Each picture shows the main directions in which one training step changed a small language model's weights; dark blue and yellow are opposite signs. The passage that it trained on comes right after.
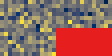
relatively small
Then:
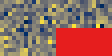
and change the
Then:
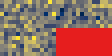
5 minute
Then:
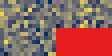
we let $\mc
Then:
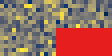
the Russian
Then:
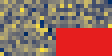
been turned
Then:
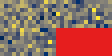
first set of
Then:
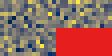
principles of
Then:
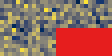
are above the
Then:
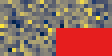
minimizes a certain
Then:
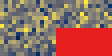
with PL
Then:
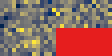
$, is among the
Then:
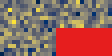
protocols do
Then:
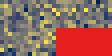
We have,
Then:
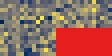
agreement No.
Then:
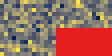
spectrum of any
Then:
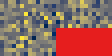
for a practical
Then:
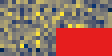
it might be
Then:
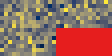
significantly stronger
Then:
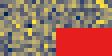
simulations, however,
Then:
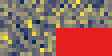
performance, but also
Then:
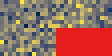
of magnitude.
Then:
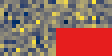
skills of
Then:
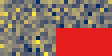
be correctly
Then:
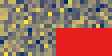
the frequency result with
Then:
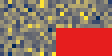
from far UV
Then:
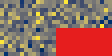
or more of them
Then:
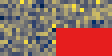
{\it Introduction
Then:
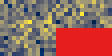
to be the same
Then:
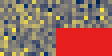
the present regularity
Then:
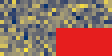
the spiking
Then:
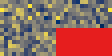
are nothing
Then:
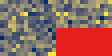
does not work well
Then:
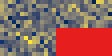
Finally, we
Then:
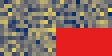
plant will
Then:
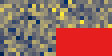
the protected
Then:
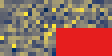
studied both analytically
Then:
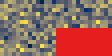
other hand,
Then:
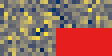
Meaning to
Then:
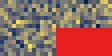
\rangle $ is
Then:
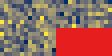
optical link for further
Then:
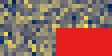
every year, interest
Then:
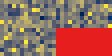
Combination of
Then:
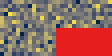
also find that
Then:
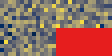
the WVD
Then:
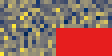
enough for the
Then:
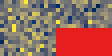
access to sequential
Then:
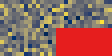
and further,
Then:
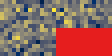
evolution we have the
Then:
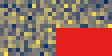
is also far from
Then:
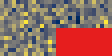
and the edge
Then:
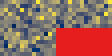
defined on different
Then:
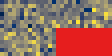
no hair theorem
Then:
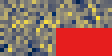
to the left of
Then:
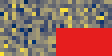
raises the question
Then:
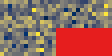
occupation of
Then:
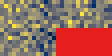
stratification of
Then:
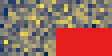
that $a$
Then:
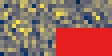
case of the
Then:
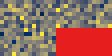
introduce extra degrees
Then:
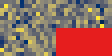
in particles of size
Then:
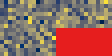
normalize by the
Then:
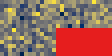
illustrated below on
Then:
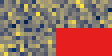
of the observations is
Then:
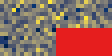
pH on the
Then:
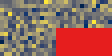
performance gap is observed
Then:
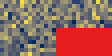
of time, place
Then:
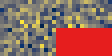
space. The only
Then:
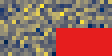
p$ we need
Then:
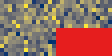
and facilitation
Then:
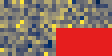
the four classes found
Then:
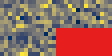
galaxies at high
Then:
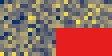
explicit objective.
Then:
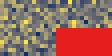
the position of the
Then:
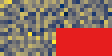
will always denote a
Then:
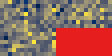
As an example,
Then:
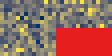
higher levels of
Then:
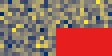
Then define a map
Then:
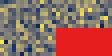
and G.
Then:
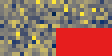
comprises all
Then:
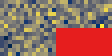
and is more
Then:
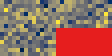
Assume in addition
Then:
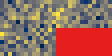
$V$ is
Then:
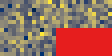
by Standard
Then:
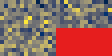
by assuming the
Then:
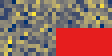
Theorem 2, this
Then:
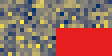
problems occur for elements
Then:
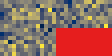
$R$ and
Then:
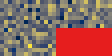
the parameter “matrix
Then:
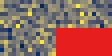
for risk" associated
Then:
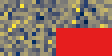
on the method of
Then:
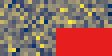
throat of
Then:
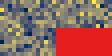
T {\em
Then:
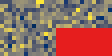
arbitrary constants and
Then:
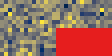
results in some studies
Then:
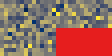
times, the first
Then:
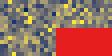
small physical sizes
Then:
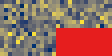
the following two
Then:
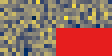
is established.
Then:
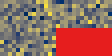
symmetry operations and
